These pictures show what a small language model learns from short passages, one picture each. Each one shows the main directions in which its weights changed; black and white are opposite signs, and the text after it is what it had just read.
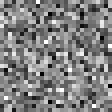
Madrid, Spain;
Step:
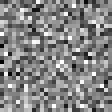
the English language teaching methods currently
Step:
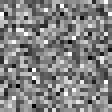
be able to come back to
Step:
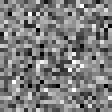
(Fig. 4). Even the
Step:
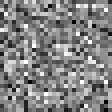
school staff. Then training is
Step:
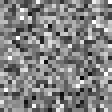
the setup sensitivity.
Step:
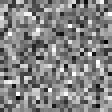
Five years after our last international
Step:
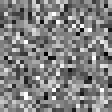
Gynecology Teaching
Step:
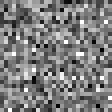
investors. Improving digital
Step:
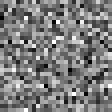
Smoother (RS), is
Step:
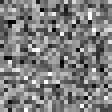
analysis of HN unravelling:
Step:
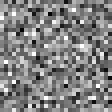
SMS Medical college,
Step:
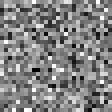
therefore carried out to establish our
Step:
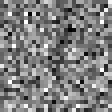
(1971), highlights a
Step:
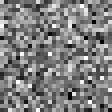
block the values of the input
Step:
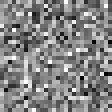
The dataset used in this study is publicly
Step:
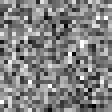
in waste - Substantial
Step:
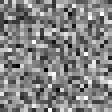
premium calculations, by providing
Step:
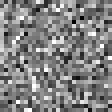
a constant. Therefore, the
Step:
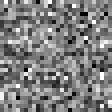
today (BPF,
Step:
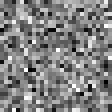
genotyping, respectively,
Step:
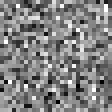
utility level intervention. 4.
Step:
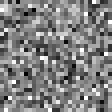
*Proceedings of the 9th
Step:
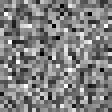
como nueva tendencia
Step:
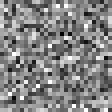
plants. Other industries that
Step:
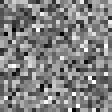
amount of time spent on internment
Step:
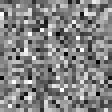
be acquired to challenge the
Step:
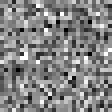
thus obfuscating how to
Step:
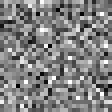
are neutral to the situation
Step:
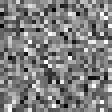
services. CRISTin has three main
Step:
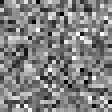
case of Dar es Salaam,
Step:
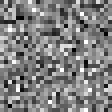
examined. Furthermore, an
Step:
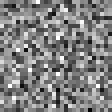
TBU/Hv1 KO
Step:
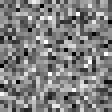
probability distribution, has attracted
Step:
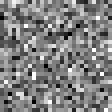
21. Student-t test was
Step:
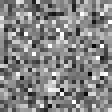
FO were added (Lasso
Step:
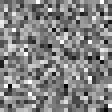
PSH completed the final
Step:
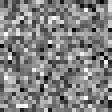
recommended that the most reasonable
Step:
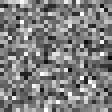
system. The UWB system relies on
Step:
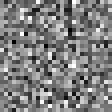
therapeutic potential of Arka
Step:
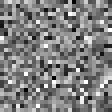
is the ripple phase in the
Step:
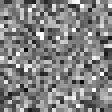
for the combination of low-level and
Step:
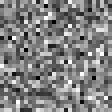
[9] have studied MDC
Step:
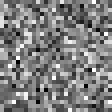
runs involved an MWNT
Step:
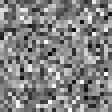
all the conventions of their time.
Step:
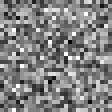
end of the study? What were the results
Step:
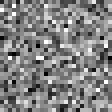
dictionaries are useful for
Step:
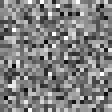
of Equation 9) was suggested
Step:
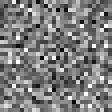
The roundtable was dedicated
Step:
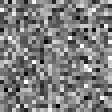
the economic impact, the social affection,
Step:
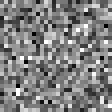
video stimulus of
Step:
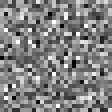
J.C., Scott,
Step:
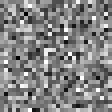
data. Notably, the
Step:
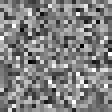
influence on market share price of
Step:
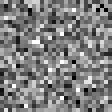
across different disciplines or engaged
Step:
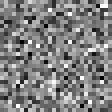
and losses were investigated. The research
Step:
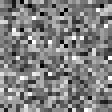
agreement with previous experimental results which
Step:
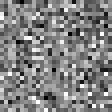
chains, which are not always well
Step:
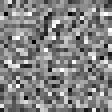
So, it is necessary to control the
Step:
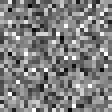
- Interaction teacher to student
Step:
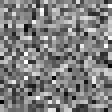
competitors' price, is a
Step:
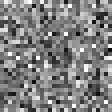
of the striking features of the
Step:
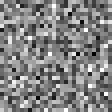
voltage management and a variable current
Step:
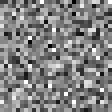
how the representation of the body is
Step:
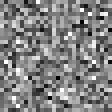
company's capital structure, cost of
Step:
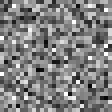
different power sources, ambient
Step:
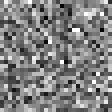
of the patient, an abdominal
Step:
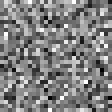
of liver taken from animals
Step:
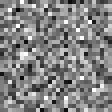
state into a confederal structure – an
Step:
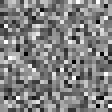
number of latent variables also for both
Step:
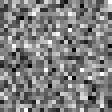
a strong link between students'
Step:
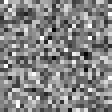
talked about the evolution of
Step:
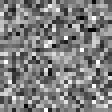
refinement. - you can Use the
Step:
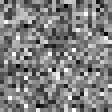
receive parcels. The
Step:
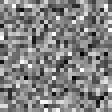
forecasts and the achievements of
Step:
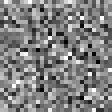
of rapid mapping survey
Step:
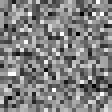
Enzymatically Derived
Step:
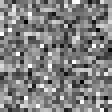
University of Tennessee at
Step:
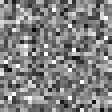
interface as a media equal to
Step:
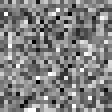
Kerala, India.
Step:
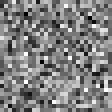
number of studies have used molecular data and
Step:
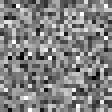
in the IR region are shown in
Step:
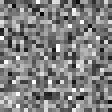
relay nodes (H0 and
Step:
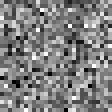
capacity of these devices to
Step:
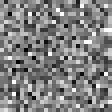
(b). However, by applying
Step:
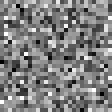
in band intensity for both
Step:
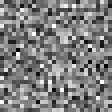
it is applied as post-emergence
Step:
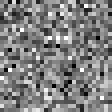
Without imagination, there can be
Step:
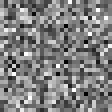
their respective prescription in it. The
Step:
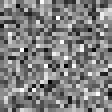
without using heavy machines, which
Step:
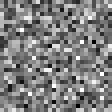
was 6%. Then, the optimal
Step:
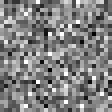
structure. Figure 8b shows the transient
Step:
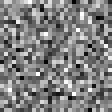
of a solar thermal plant
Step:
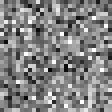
corresponding samples, followed by
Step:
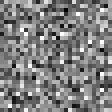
definitions and diagnosis.
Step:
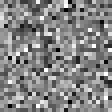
2), which serves as the main
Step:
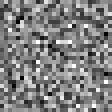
a significant positive impact on the country's
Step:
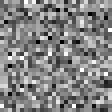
learning. Fig. 5. The
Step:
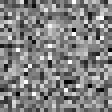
platform has been developed to integrate and
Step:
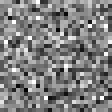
known Nemylniansky
